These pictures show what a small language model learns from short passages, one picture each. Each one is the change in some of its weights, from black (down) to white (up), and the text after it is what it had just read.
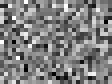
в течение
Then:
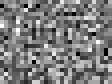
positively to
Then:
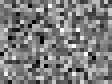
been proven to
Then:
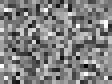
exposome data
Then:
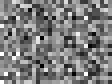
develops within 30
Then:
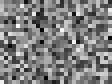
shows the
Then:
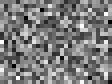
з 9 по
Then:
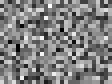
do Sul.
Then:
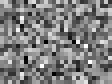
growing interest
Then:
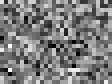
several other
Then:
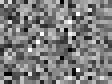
feeding on
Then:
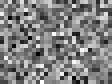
and institutions.
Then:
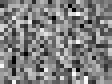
option for
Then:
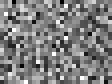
are the key
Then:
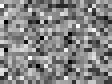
Probability of
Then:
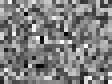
of work 17
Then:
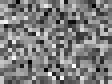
The vertical and
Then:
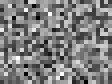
observations in
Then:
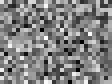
solution and
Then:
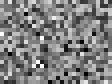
of decrease
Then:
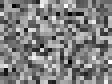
doctor y
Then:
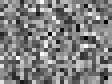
exigences de
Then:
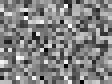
kind of
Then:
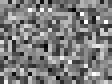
даних для
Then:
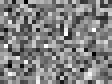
it may be
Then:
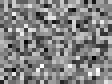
in legal
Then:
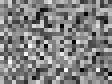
not. The
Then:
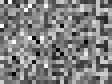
information is used at
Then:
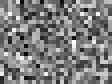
Düngen und
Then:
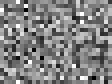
the time $t
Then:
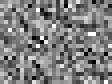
less chat
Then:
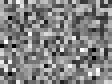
in the research
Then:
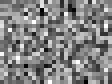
stability in
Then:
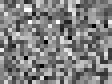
hand, the
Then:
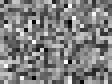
vital si
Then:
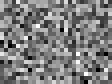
be useful
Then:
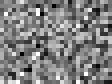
like water
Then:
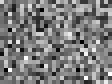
uso de las
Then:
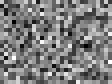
el día
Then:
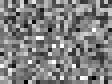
the questions
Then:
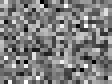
context refers
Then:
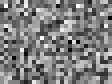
plus le
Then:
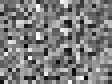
Many of
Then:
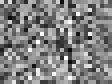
feeding of
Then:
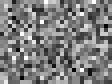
is to general
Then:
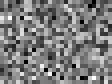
the biased
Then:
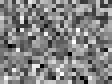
policies but
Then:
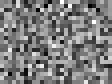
basis set at
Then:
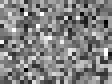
of compensation
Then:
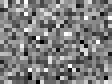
de plus de
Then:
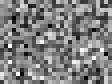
its impact on
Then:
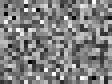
in the State
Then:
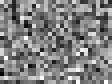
quality; it
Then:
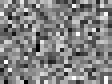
and studied there
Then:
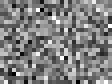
be the nail
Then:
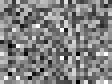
be prepared
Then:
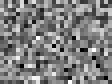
the presence of
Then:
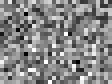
of free
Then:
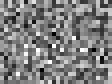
the Word
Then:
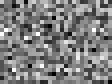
assistants and
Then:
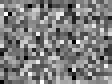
AB Fig.
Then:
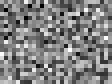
spectrum of
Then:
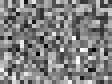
the program and
